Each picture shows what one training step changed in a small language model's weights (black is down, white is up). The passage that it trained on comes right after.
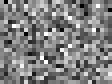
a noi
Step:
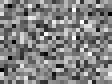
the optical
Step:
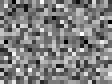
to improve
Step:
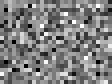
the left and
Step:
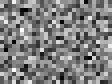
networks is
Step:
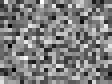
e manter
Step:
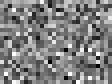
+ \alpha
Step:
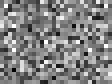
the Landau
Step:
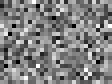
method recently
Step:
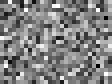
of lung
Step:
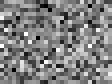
the DCB
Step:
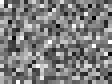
di recenti
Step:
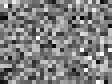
here on.
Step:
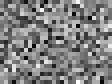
is the total
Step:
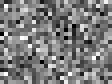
a violin
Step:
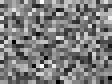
than the standard
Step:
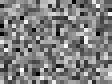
alone. The
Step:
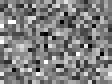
and traditional
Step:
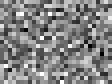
performance of the
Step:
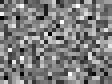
que, não
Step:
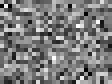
There was
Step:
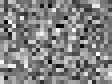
va uni
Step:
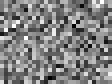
generalized out of
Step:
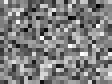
in the context
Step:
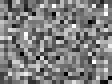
generating a
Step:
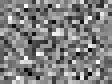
el papel
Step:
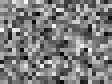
case, the
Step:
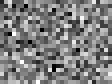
discuss spectra
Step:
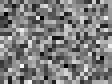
levels on the
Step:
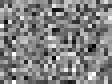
direct impact
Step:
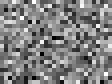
since these are
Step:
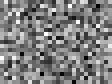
this context,
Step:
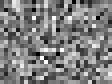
a fresh
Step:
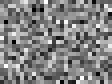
significant changes
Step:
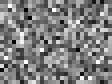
interface between
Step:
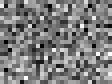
dependence on the
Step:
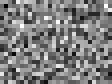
what creates
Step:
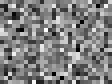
compare it with
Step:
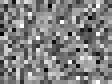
which caters
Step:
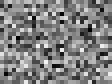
release rate
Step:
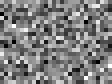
equation of state
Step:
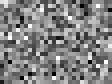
short note
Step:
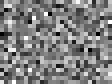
to ${\cal
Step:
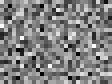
loss. In
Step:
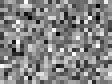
of papers
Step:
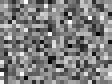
i Van den
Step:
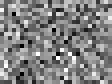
significant differences in
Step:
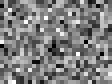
when selecting
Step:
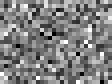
that each individual
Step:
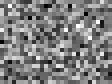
Therefore, we
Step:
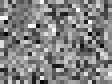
metric and
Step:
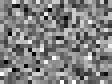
activities and
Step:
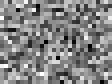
condition of
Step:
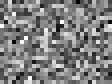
order to determine
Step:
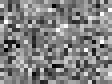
o come
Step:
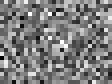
radius from
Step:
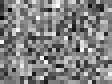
a suitable
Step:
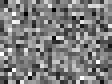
spectrum is
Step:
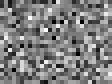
the total effect
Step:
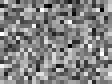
of Wood
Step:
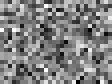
this case, the
